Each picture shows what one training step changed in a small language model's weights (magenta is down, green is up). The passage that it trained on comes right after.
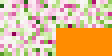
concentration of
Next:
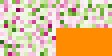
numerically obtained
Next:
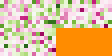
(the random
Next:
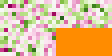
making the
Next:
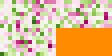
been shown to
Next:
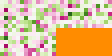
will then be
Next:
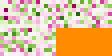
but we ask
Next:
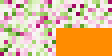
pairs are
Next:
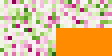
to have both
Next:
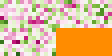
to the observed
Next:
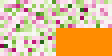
silk solution
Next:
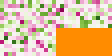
is to be
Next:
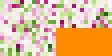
particle interactions,
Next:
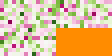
only is there
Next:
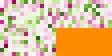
sizes which
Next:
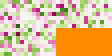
factor of a
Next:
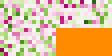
assume a
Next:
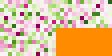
codes are
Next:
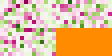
a radiation field
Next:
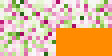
cry for the
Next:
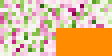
has been observed by
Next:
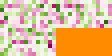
direction is to
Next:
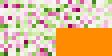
of $F$
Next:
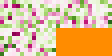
of equations,
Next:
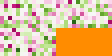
of metal
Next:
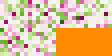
idea is
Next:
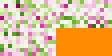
of models which we
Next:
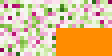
of the author
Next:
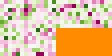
and stacks
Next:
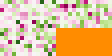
with stellar
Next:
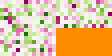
parameterized by
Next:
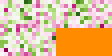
including the level
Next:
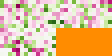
that the photon
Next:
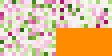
the bijection
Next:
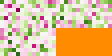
show the position
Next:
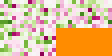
We would like
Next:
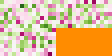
color scale was
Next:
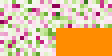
function defined in terms
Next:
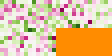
the range $
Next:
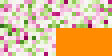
at the boundary of
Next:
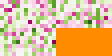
observe the
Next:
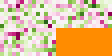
vertex to
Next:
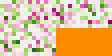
they understand
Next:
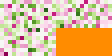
under at least
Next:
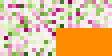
is realized at
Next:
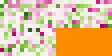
after generating a
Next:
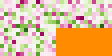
band edges
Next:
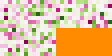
a slit
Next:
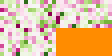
gauge theory with gauge
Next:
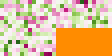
the model. For
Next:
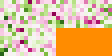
due to the
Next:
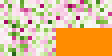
fractions have
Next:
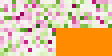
shows a smaller
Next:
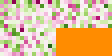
seen from the
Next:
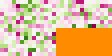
by the following
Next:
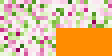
angle between the
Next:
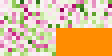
the functional form
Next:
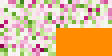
it to the
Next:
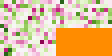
it is known
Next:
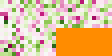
Note that in
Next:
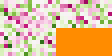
Fixed effects
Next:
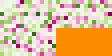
time period.
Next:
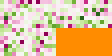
emission lines). The
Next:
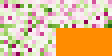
of Fig.
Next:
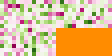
to provide high
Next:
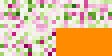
on makes
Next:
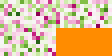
for studying both
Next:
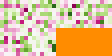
are drawn
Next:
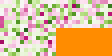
known properties of
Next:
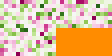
YM theory,
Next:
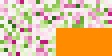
is why in
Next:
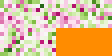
method proposed in
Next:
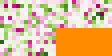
of the first two
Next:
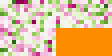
to characterization of
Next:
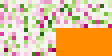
indicates that the
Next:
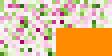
is rather
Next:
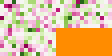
we choose for
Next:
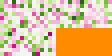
is, we
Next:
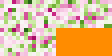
the strain
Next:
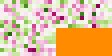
so accretion
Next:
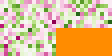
following equations show the
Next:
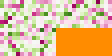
positive constant
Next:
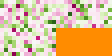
that contribution from
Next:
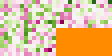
(see also the
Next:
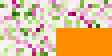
have developed
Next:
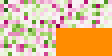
relaxation time
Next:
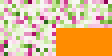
taken as a
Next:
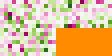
sketch of
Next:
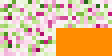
definition of
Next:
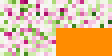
a Laplace
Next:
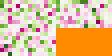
frasi in
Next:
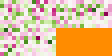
their combined
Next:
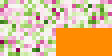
predict the
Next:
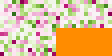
reference measurements
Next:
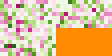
was studied in
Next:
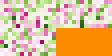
be denoted
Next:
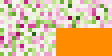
quoted values
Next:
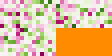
probability for obtaining
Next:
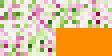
particles and particles of
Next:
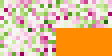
elements to
